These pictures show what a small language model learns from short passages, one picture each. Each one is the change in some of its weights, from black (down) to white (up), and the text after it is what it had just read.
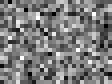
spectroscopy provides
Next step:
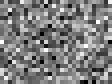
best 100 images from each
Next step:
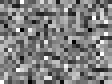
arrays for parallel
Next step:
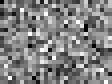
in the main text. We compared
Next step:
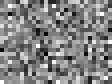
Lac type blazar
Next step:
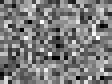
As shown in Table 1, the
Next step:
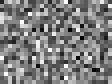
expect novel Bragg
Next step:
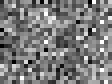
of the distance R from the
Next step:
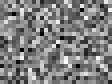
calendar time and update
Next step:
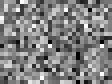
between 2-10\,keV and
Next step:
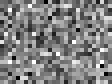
in eight parts each represented
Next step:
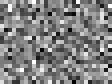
halves of the system, say
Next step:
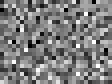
we consider the paradigmatic model
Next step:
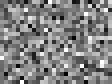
\times r$ otherwise
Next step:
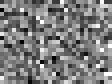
show almost similar performance for
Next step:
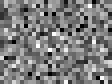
denote a state-specific
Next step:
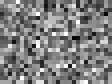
address the challenge
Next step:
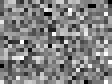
profile; beige
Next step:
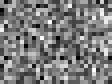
of the model-based systems
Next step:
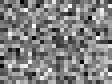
large compared to, for example,
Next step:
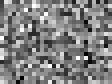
look at the dependence of
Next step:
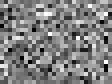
``realism'' condition
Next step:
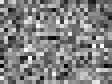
such as neutrophil
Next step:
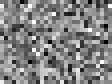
flux tubes. A dual
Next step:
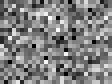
to the conclusion that our
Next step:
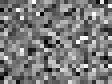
side roads and
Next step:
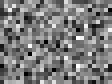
interesting to see that, in
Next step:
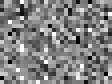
& analytical derivative & numerical
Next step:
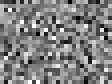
international HEP
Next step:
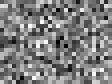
the trajectory of the trained
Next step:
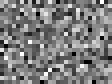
in light and dark blue
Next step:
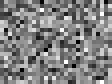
number of $u$ or
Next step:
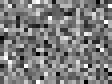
competing phases or
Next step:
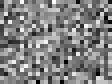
the 28+28 electric and
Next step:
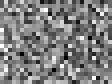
Physics, which is supported by
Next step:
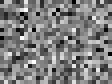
larger as $t_{1}$
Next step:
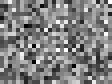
passive elements reduce the
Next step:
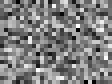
number $n_j$ is defined
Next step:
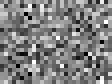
via a suitable scaling
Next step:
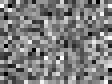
solid curve is the mean
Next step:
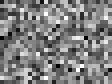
in the A2 beam line with
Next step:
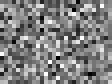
we contacted in the
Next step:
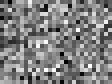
the bold-faced
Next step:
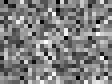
(below the static
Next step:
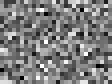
blurring, which can
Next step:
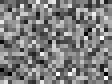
and the latter expression
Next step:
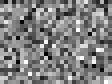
multi-layer graphene
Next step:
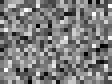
decay widths with and
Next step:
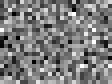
observations and that the fitted
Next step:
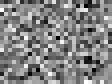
and~4c since they are
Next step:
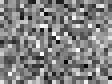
connected broken power
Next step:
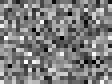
work, the Coulomb
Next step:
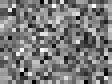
training scripts on the
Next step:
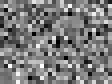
optimize the parameters used in
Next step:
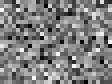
two degrees of
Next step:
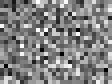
ellipse such that the
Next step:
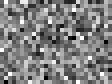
LOS component to all
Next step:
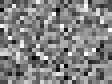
knockout, but we will
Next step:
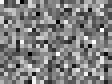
producing dramatic
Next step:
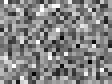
It is well known that the
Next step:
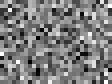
is also trained in a
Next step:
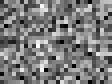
the chiral ring if any
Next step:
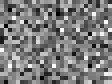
solutions (both for
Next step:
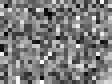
edges aligned to
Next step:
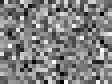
Born charges in the case
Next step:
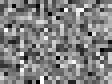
run to reduce input
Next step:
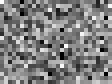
negative long range component then
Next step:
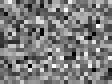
parameter, $\Omega_{\rm m}$
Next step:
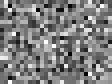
with time, what indicate that
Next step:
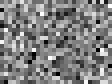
a pair of harmonics
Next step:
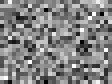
improve its estimator.
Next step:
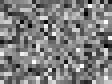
potential multiple concurrent
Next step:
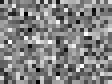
is within 3% when compared to that
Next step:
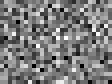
that, below a certain
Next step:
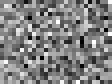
has a branch-cut
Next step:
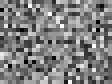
changes, as long as they
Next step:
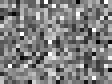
various values of $\beta$ to
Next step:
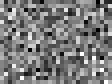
throughout the field
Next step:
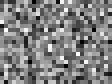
SSMs have recently
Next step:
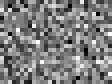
corresponds to a family
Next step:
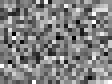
time until it starts to
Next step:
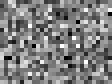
object header, which
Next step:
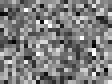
the interaction. If the statement
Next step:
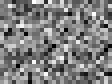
findings translate to an
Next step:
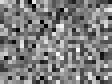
polarities, the system
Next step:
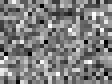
the following limiting behavior
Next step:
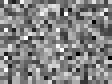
This interpretation is supported
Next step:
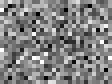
on the Vehicular
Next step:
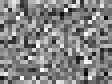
is summarized as follows.
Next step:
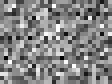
large-scale loop does not
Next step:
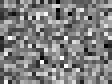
the individual curves feature
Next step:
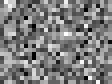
as: \begin{equation}
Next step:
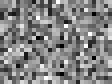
probability distribution which reveals that
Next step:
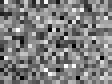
$t$ is after the onset
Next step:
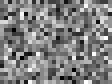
disks), but a highly significant
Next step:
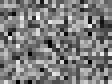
redshift estimate.
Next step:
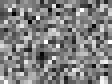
reference and exploration.
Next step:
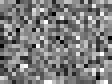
shown in the left hand
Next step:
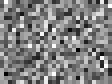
fewer $r'$
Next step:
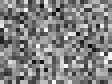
$M$ as $P \sim
